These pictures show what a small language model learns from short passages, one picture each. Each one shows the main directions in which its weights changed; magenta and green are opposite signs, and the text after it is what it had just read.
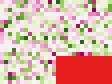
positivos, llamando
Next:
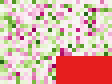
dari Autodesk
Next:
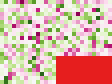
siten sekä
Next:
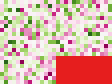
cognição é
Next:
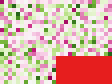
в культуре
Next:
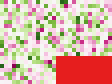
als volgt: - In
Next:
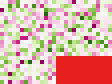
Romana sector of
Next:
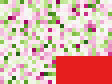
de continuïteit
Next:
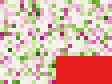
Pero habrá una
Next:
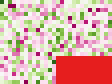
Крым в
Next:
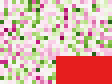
identificação e correção
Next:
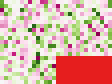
claridad y debe
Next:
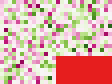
a automatização
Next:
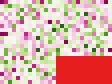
serta dapat digunakan
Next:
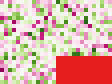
о том, что
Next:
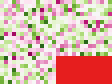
las empresas de
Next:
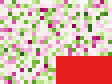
privind normele de
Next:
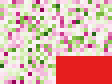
ice drift
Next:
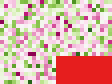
fibers, in
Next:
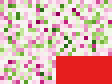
на формирование у
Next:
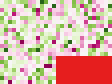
na Coreia, que
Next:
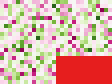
parte do presente e não do
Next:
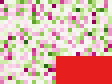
met het beginsel
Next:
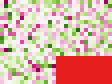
Usuarios -
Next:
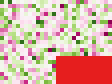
исбот қилиш
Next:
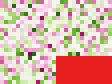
16th century
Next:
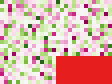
que los receptores
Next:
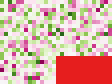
Science, Research
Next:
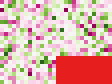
Data Management and
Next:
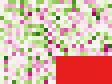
iniciaron un
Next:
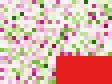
in alphabetical
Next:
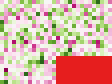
Universidad Tecnológica
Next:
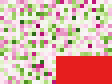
nortear e ver as
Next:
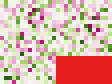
que la posesión de
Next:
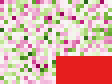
Dentro, GO
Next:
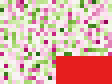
Saldarini ve
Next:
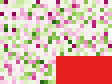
de registos de
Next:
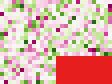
personală și socială.
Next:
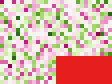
inactivos durante más
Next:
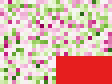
In: Brief
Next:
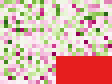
o’rtacha orqali
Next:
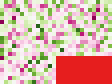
ijodiy faoliyat
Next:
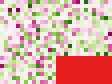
Md Shahadur
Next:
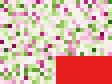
en el derecho
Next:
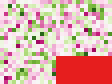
análise dos dados,
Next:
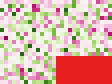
garantía de la
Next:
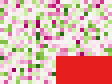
humedad ambiental
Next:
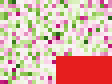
і фізичних
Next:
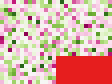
shaxsiy kamchilik
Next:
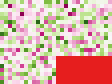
қози унга
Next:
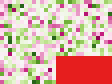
los milagros.
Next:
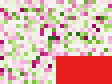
e pedagógico do
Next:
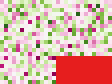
de los tesisistas
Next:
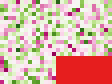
aks etadi.
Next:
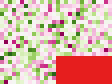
Uzbekistan. 2.
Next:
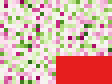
va iqtisodiy aloqalar,
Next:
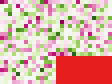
examples, the
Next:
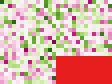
ошибки или
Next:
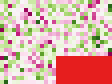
dili olmadan
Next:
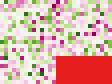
aspects of this problem are
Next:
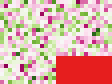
bunday reklama
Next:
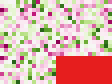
etadi. Chunki
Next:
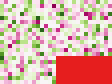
sifatini oshirishda muhim
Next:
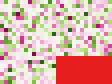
va bilvosita
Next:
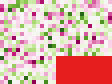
Charles Tien
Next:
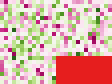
mais relevante tomar a
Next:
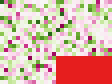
та сучасність /
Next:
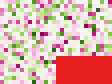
; Francois et
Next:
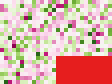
Oliy Majlis
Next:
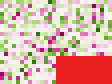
– высота;
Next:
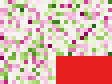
grupo. Para
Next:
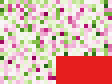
donde expone que
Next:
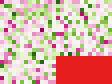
brought by
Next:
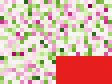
gepatit modelini
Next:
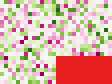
2. Baranov
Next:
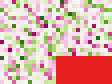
da formação integral
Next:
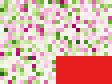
tortgan Nazar
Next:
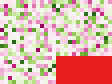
um dos passos dessa
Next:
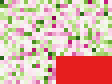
Processing of
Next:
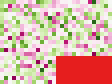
Artigo 5º,
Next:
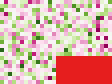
eğitim gibi
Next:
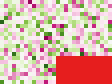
que conformam, bem
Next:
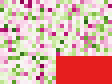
ser tanto mais relevante
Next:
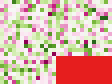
mejorados (en
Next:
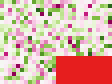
poder-dever do
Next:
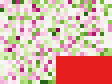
de evaluación de la
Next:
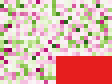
en el entorno
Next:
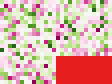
compétences liées
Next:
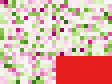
Hot Wheels.
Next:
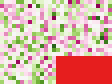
es, por cuanto ser
